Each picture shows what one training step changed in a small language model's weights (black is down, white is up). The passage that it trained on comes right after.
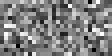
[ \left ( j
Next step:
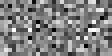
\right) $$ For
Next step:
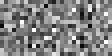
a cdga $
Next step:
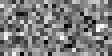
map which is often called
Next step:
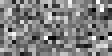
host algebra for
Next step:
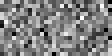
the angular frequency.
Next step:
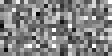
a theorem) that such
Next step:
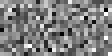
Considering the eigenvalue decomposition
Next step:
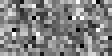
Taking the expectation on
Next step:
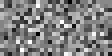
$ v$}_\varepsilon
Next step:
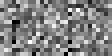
of the regular neighborhood of
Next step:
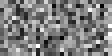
centers of two opposite
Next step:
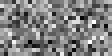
given $k$ rational
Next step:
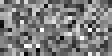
a normal subgroup of
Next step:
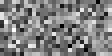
the error introduced by
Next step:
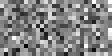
expansion of $\tan
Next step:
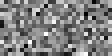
a Poisson-commutative subalgebra
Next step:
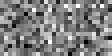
on consultera
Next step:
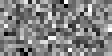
simple for differential operators and
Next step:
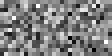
is driven by the
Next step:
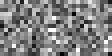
an optimization problem itself,
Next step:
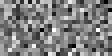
significant terms. This leads
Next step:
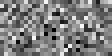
matrix trigonometric moment problem:
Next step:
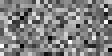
$\sigma$ then fill
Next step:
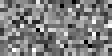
$l$ of order
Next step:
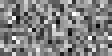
will contain the support of
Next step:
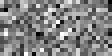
is Markovian with an
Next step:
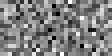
history. For this
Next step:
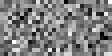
$\tau$, for
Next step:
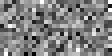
(a growth condition defined
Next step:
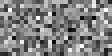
The remaining transformation of
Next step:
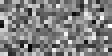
the map $F$
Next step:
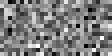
links $L$ it
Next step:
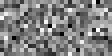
to answer in remainder of
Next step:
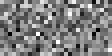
one checkerboard
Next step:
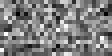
orientation preserving
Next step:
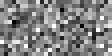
of $\Gamma$. Then
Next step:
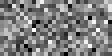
\in L \cap
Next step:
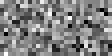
or death,
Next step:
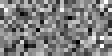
series. These are irreducible
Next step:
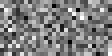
Euclidean norm for vectors,
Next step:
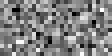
approximate representation of the original
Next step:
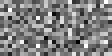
The second Chern class
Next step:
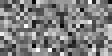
\in Pic
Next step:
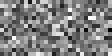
new and their deduction
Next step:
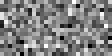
the cohomology groups of which
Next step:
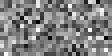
$h \in
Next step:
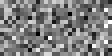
freedom)' set
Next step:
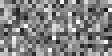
strictly hyperbolic, namely the
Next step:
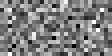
space $X$ is
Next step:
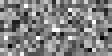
formed by the flags
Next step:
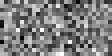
a subsolution, namely
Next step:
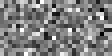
proved "5 +
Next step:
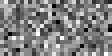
existence of a positive constant
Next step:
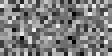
state the following diamond
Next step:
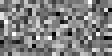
the selected samples:
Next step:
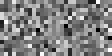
the following lemma:
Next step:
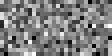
the standard diagonal process,
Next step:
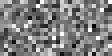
+ \rangle}
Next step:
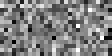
graph, they are
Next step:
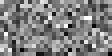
one-dimensional model,
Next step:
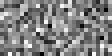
to arrive at
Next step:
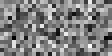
derivations} (it
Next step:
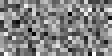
for the well-known
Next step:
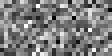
+ \partial_k
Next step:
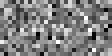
provided in the text.
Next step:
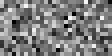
and the restriction of
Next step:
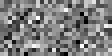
$\Sigma$ is defined
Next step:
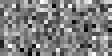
proof of Theorem~1
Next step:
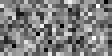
maps often refers to
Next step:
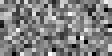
an integrable nonnegative function which
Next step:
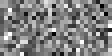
As a by-product
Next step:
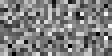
also consider a version of
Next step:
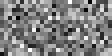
develop the concept of
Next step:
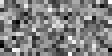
in the sense of reduction
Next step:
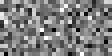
the source-free
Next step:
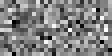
of $\wt L u
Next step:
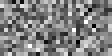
strategy are smooth enough at
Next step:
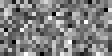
constrained optimization model,
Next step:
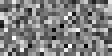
the incorrect
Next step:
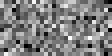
immediately yield this.
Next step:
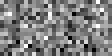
nothing but the space
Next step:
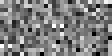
as a weak solution,
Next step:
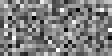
us that for an integer
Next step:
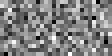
Clearly fibers of the
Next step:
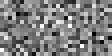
action via contraction as
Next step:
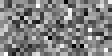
$F \cdot S
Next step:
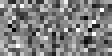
word $w =
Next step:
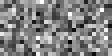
(see Hewitt
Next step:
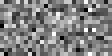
a bit like
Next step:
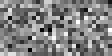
We point out that here
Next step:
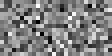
$G$ is the
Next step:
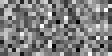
namely a discontinuity
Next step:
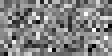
$\Omega$ of any
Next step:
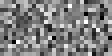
are three main definitions of
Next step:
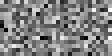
a hyperbolic argument }.
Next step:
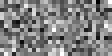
for the generalized differential constructions
